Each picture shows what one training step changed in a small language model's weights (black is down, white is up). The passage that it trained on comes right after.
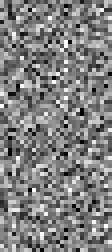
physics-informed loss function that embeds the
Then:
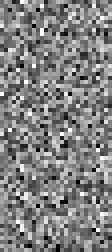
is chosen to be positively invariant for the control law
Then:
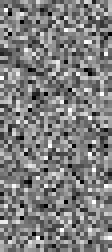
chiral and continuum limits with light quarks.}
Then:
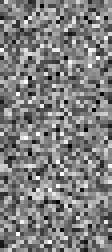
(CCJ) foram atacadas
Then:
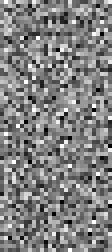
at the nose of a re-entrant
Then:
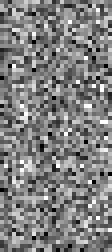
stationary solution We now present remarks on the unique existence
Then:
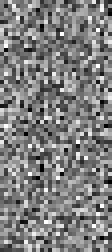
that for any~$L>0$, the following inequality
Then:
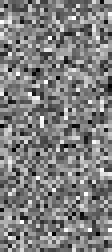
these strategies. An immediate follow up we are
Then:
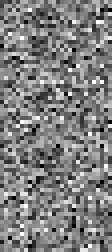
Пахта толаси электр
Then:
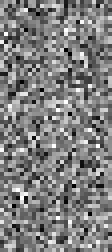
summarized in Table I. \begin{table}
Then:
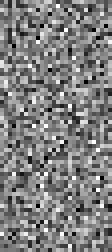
In the previous expression, $\rho$ is the maximal
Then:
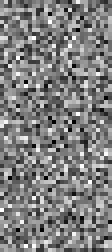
$j$ and angular element, $q$, a
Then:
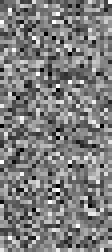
libro de 1605: las críticas
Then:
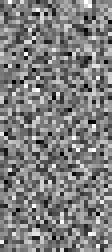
muxtasar shaklda birinchisiga
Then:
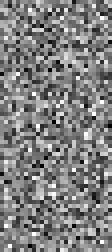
at the reference of the initial lattice and reach the reference
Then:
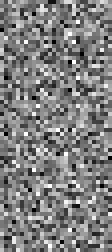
"o'zingiz o'rganing"
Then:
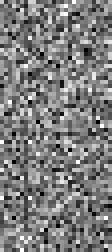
the targets is then partitioned into
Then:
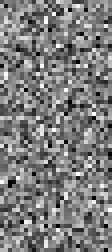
been complemented with values from the literature. The
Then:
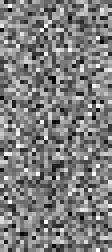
carefully described how this is consistent with existing
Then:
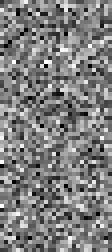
some electromechanical properties of sLN
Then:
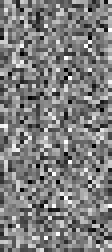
mostly of electrons with energies from .04 MeV
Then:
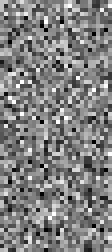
induced by the increase in the earliest possible starting
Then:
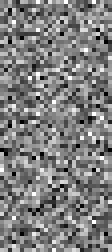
projective function in this paper and the companion paper
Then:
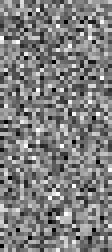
promena aktivne snage,
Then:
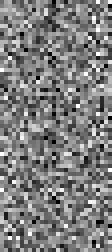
mavjudligi aniqlangan. Konni foydalanishga
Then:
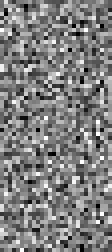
scalars $\rho\k$ and, by
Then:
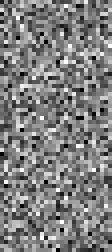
consider now a solution to a hydrostatically
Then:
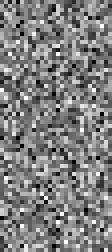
Cancellation conjecture.} {\bf Proof.} Let
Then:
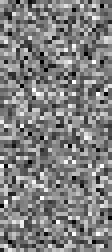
the connected sum $\#_{i=1}^3
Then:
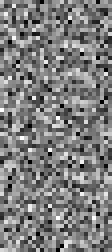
non-zero, is injective and its image is
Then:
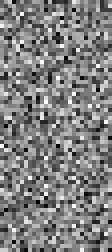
described by an equation that can be physically
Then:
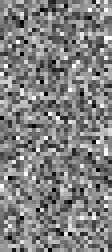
variables (years of experience, specialization).
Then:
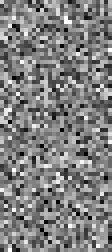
a stationary process,'' \emph{Ann.\
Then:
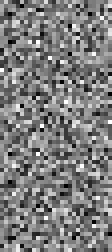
critère soit considéré comme
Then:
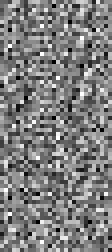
de las Ciencias jóvenes de 9
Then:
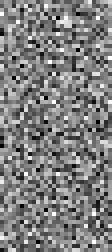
rivojlanishi oqibatida jarayon o‘nlab
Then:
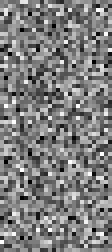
formation of long linear aggregates that eventually
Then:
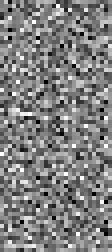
a mechanism for energy component filtration and quantum state
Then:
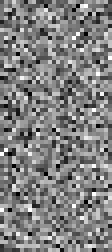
la premi\`ere particule et
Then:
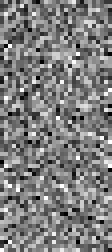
: Rutledge Hill Press, 2008.
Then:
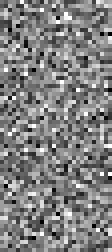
two remarks. \brem In the
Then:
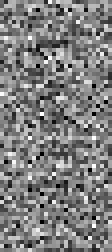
dominates the energy budget of the universe
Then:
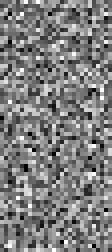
vectors and atomic positions) resulting in the following lattice
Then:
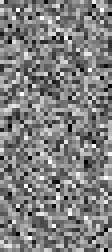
supported by the National Natural Science Foundation
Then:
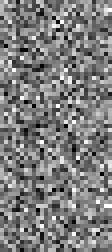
for cross-correlation with optical clock systems
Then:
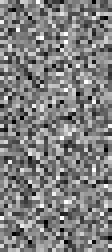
the yield-constrained baseline with the
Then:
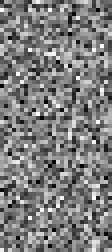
may be that, for a particular realization,
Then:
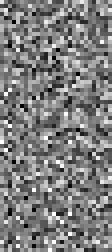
optimizing cross sections by considering scenarios where the
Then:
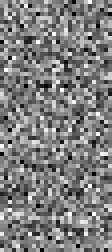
no contribution from $\avr{JJ}$ to
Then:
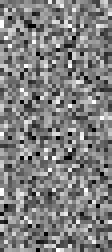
$\frac{\delta}{\delta q^1},\dots
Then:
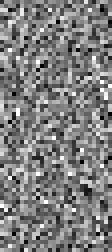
we are working, it is sufficient to take the
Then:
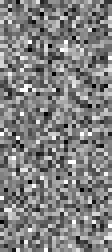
stationary sequence of Hilbert space valued-random variables
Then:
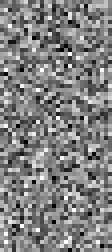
Potential Harmfulness & 100 &
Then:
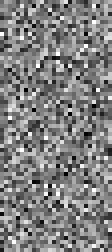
the scatterers are translationally invariant in
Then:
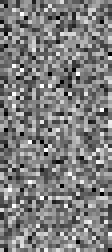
for Dynamic Power Allocation in
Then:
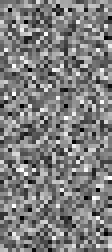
ишлаб чиқариш ва
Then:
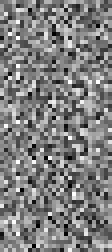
\begin{figure}[t] \mbox{
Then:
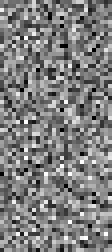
\right), \label{eq:homet}
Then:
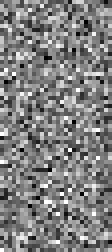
and hence $Z^{r-j}(K)$
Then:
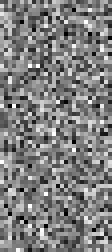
ornında ornatiłğan dep
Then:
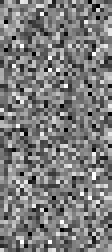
molekulyar yutilishni
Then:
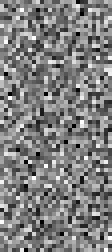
spaces, anyway, we do not pursue these
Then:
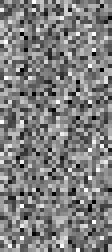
also rejected events with two tagged
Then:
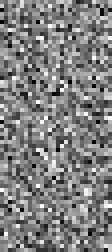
the same as for pseudoscalar
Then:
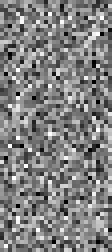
accountantsarbeid waarbij tot nu
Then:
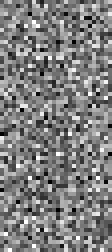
were measured manually from upper view pictures for
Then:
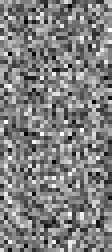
adabiyotlarda ularning resipient va
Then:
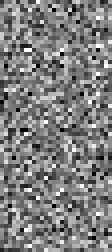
в розвитку економіки.
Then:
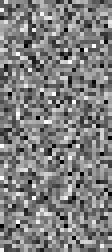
to a non-vanishing gluon flux
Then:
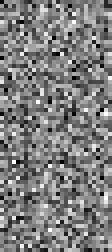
de elección Fecha Número de
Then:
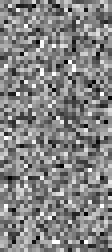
\ref{chpfdth}, it suffices to
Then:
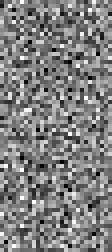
ta'minlanmagan kredit esa
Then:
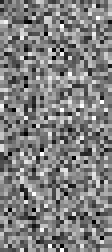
impulso para la sostenibilidad
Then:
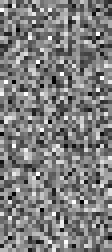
be the collection of all $\sigma\colon \
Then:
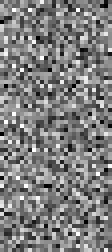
engine for high-fidelity RF signal
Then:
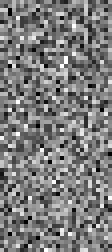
property holds on a set of positive measure. Thus,
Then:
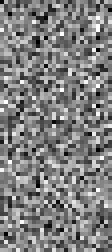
independent of ${\lambda}.$ \end{itemize}
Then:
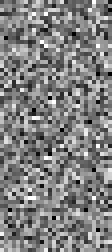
in several limiting cases: at (i) zero
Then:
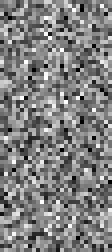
in comparison to Ia SNe, as well.
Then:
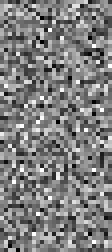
the method sensitivity comes to saturation. In a
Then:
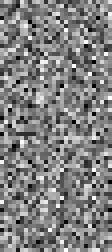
to) the external field and the size of the
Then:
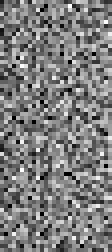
Estado do Tocantins (2014)
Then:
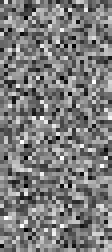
a pronounced peak in the
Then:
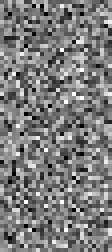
essere, al saper agire,
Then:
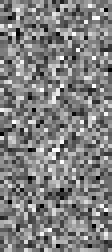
rate for the case when there is a contribution to
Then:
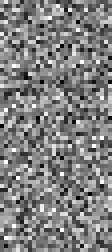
a diffeomorphism \cite{HE74b}.
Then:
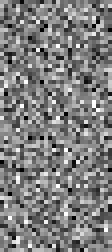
the coefficients of (\ref{unouno})
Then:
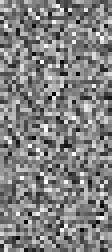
the same level as $M$, we have to go
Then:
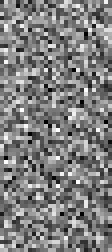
(3 to 4 Gyr), and inconsistent
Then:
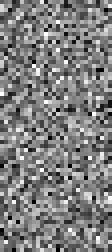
are encoded operations. (a)
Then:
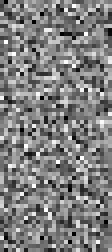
Proposition~9]{Bour1}). As $R
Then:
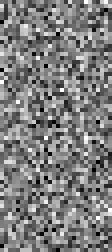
dynamical feature, it is already present in the Gaussian
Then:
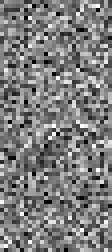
do imóvel. Desse modo, se
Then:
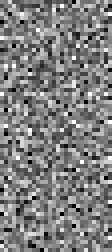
solution of the Long equation if and only if
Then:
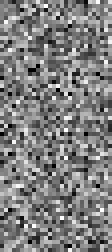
sections 4 and 5 contain proofs of lower bounds for
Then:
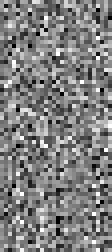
of any matrix that is not necessary to be exactly
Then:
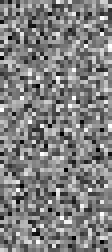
For comparison, it is expected (and partially confirmed
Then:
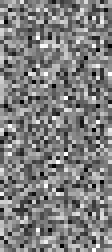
bo‘lib, aslida jami 128
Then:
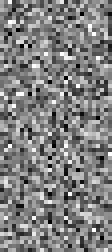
China}\\ \begin{thebibliography}{100}
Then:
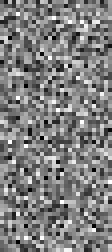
systems, the use of the quasiequilibrium to reduce
